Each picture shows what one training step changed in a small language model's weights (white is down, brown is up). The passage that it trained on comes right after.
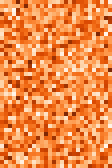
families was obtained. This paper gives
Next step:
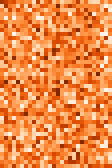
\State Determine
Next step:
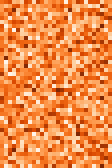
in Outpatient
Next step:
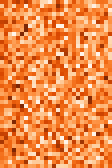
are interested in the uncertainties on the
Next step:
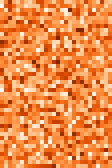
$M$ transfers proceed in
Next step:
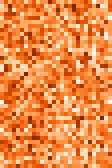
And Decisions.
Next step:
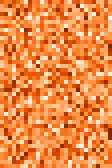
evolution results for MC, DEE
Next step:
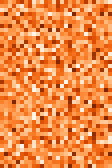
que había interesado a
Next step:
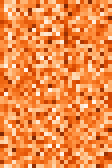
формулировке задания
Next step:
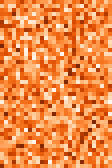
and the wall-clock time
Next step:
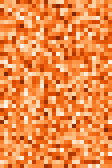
the expected performance improvements in
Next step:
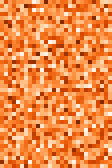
«Институт управления
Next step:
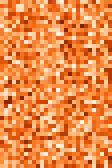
turntable frequency. Note that variations
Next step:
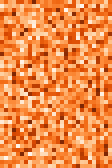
is the core that the other problems link
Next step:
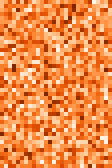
In particular, the topological phases of a
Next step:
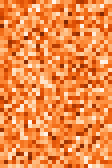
M\rightarrow K$ is called homogeneous
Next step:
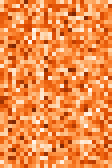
wave was conducted as an online survey
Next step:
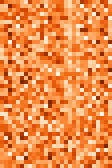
faoliyati. Bo‘y,
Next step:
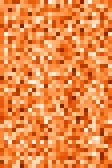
less volatile assets within
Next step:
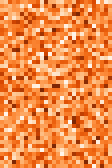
petite vitesse
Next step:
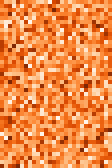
characterized by a value $x_*$
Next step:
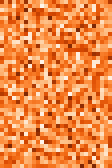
MCDA) The participatory weighted
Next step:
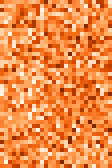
the Zassenhaus algebra.
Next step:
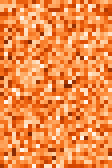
the characteristic function of the set
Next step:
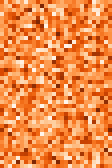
path $u \rightarrow n \rightarrow
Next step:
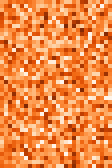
quench is from a high temperature
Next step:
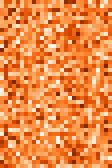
rend le comptage par
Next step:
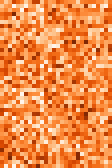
impact parameter. How this density is
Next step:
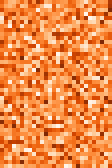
incarnation of the function
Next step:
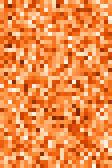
|K^\circ| \ \langle
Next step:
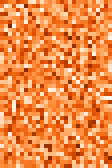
переживала трудные
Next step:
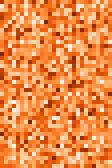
can also be decomposed into random and
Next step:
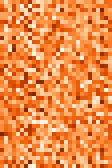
munosabatlarni taftish
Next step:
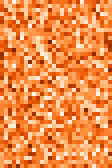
any sequence of strictly increasing positive integers.
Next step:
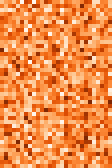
Proceedings}, 2022,
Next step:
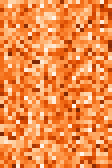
tomonlama rivojlantirish
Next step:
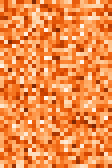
I\to S$ be a homotopy
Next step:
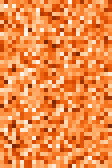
we give the description of the
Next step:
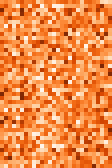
ишлаб чиқиш ва
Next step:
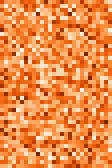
üzerine kurulmuş,
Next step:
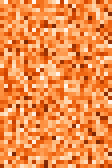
Laporan Keuangan
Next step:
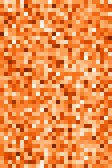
условий. Это
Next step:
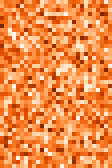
into (2.3), and write
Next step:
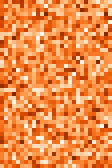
an approach does not distinguish between the
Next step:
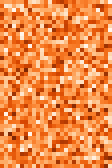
факторы, направленность
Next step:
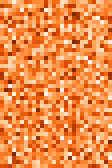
limited diversity and fail to
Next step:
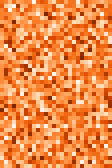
any arrangement where points do not
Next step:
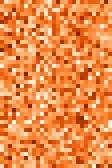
R/\Cal A_{\Cal
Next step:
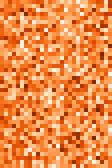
region of the couling constant
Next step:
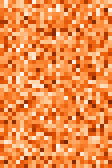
yaxshi rivojlangan
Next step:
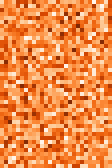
of rotation are formed in otherwise two
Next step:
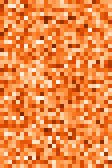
the $\Delta$--nucleon
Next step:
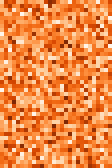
argue that **PA**
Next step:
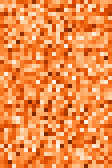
the kernel of the following restriction map:
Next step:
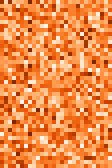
based on love, emotional
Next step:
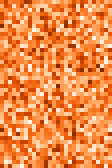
and $\wE$ is a
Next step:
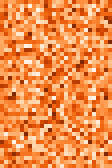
such diagrams. We make the assumption that
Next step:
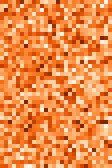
over $\ea$. Now suppose that
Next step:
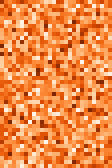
but $F$ is not a
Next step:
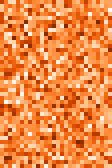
most likely flow rates (traffic
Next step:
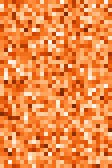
of halos that had masses above the
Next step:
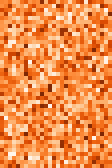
Bahasa. Diakses
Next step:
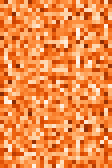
iteratively to estimate the
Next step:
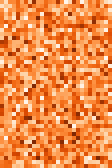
a significantly larger amount of
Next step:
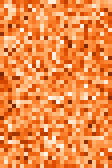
prove theorem 3 by direct calculations. Note
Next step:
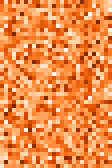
diameter range of 25-40
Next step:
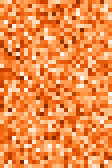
on germination, yield and
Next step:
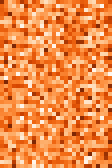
field $k$. Then $A
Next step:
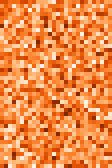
$v$ is called the
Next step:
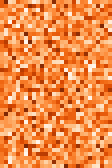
поскольку они не
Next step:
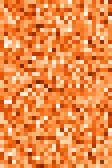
used most in press releases
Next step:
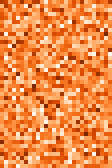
interior, and $O_{\varepsilon
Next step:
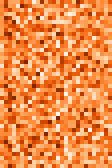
F.T. Farrell
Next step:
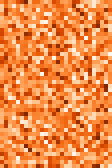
\medskip \noindent Now, it follows
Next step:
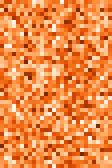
Macají correspondientes a los
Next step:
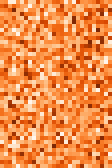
Batumbang Apam di
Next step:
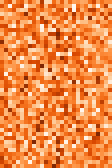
are measurable in principle; \it
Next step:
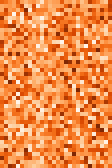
obtain a similar result by considering moduli
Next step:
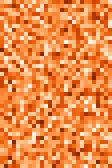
ценностях [5;
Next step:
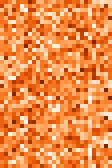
Para plantas de más de 100
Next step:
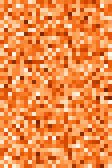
годах VIII века
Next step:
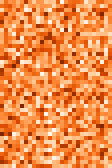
as an indicator for volcanic
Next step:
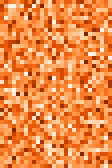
one-parameter family of solutions to
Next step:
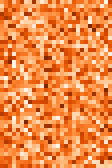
exists a large class of weights of this
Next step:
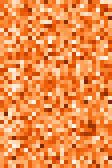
comportamento humano. Para
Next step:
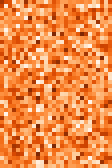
related variants of the genetic
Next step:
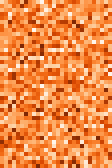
no Brasil, encontraremos
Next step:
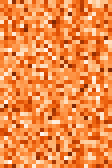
\langle z \rangle =
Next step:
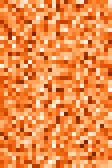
guida nel descriverlo.
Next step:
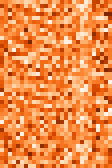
e pesquisadoras,
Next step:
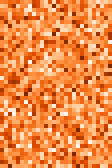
limit of cosmic vacuum energy
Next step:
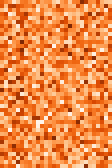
orina, refirió
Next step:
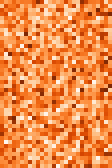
qo'yish va yangi
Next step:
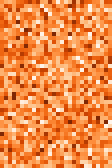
main halo and the merging
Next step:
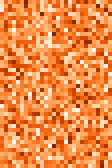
- Sumra, M.
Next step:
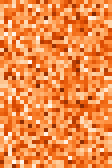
we review the method of prolongation
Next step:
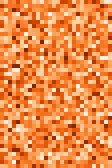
inferiores o iguales
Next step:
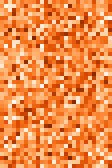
The boundary enclosing the fluid
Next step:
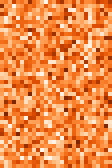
discussed above, and other things that
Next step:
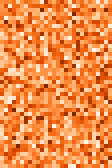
w XXI wieku
